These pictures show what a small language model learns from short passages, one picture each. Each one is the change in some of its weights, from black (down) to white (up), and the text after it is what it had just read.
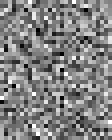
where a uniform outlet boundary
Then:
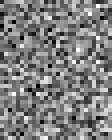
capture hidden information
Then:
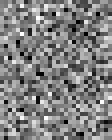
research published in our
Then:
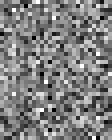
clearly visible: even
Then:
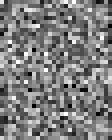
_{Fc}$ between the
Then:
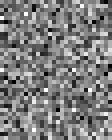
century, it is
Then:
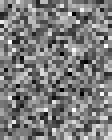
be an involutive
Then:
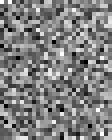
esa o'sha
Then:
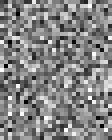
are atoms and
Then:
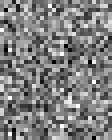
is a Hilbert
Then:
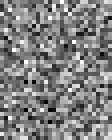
face video is
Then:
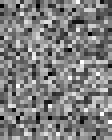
Cinema, From
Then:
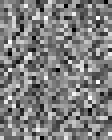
\end{eqnarray} where
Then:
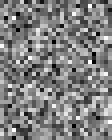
$H$, developed in
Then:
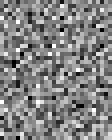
to charged particle motion
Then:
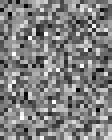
less important; we checked
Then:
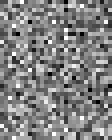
(or atoms)
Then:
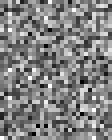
value depends on the
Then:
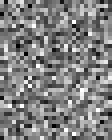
relativistic correction
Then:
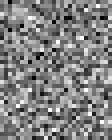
the old dataset was
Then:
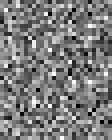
whether the type III
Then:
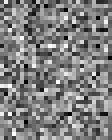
que o primeiro
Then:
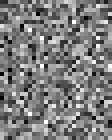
core itself.
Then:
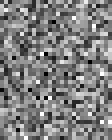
proof of the zone
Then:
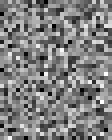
configuration as in
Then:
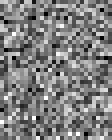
equation in the multiplicative
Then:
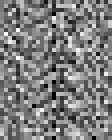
be performed by taking
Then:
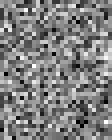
spacetime manifold. The
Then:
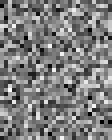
rule the form and
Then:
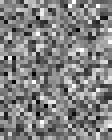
Federal de
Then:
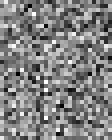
how they felt
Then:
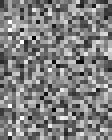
vector fields) of the
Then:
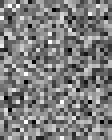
is the beginning of
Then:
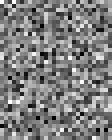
\equiv u$. Hence
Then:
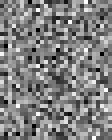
the demographic model
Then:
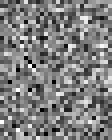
presented simple groups. More
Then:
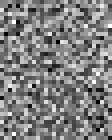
a fixed radius should not
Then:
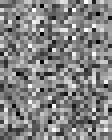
limitando-se a
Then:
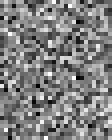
dezembro de
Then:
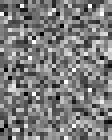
independent of $k.$
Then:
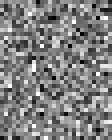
além de ampla
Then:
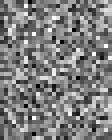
modifies this to
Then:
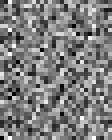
batch and no
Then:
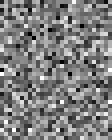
effects between different phases.
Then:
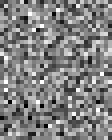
we have shown that the
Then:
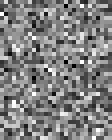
en 20% voor
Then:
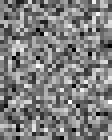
in all cases occurred
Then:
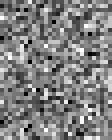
levels. Using
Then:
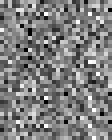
yang sakral dan
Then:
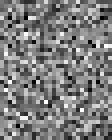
given by smooth parameterized curves
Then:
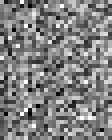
of a dispersion
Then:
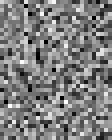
where the entries
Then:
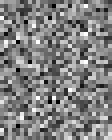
mass assembly
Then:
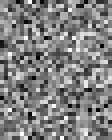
the frame. A
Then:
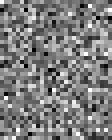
activity cause, the
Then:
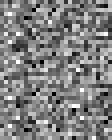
можно сделать
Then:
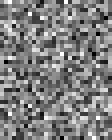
què creus que es
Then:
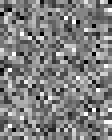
follow immediately from the
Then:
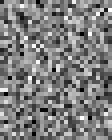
where $\sigma$ is the
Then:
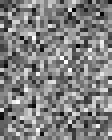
\else \hskip
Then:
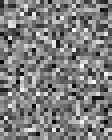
observation time increased to
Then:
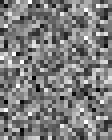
Shipment of the
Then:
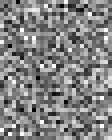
points which are detectable
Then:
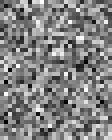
and Innovations,
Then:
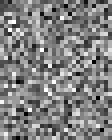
5\% were related to each
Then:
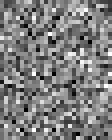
stochastic differential equation,
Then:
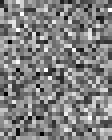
and IM momenta
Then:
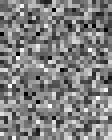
molecules to whole
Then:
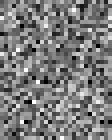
the expansions into the
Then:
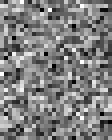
от друга и
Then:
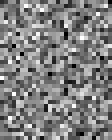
to warmer. The
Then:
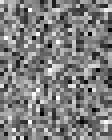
equivalence if $A$
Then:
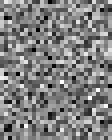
the dynamics of low temperature
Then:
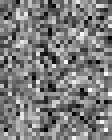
substantially larger
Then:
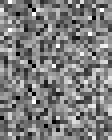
order to optimize the
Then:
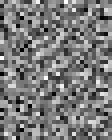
traditional way to
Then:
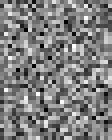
power spectrum. Aside from
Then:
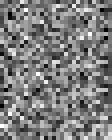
terminal point, any pair
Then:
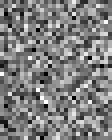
the center of mass of
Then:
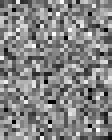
Os jogos
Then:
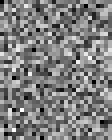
the presence of constant magnetic
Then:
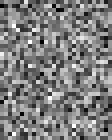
equivalence class: the
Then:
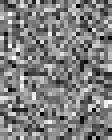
the first order corrections are
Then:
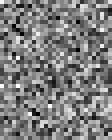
fundamentación de
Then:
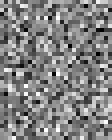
loss reduction by one
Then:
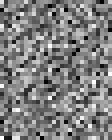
va ijtimoiy
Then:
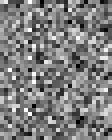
extreme degrees
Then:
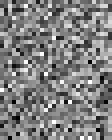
of Lemma 2.3 for
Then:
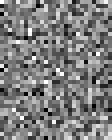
reasons, we only
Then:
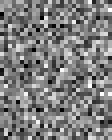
the delta function as
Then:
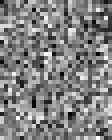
EKFs, we
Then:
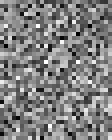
supplement it by the matrix
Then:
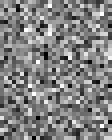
$\alpha$ is a unit
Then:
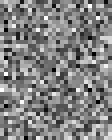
one can say this: if
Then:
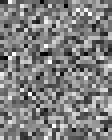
symmetric with zero row sum
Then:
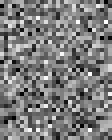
the reduced linear system to
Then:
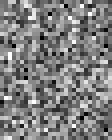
position. The maximum weight
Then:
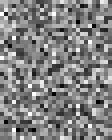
La cinética
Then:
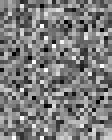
since his arguments
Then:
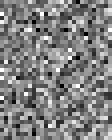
l'origine de
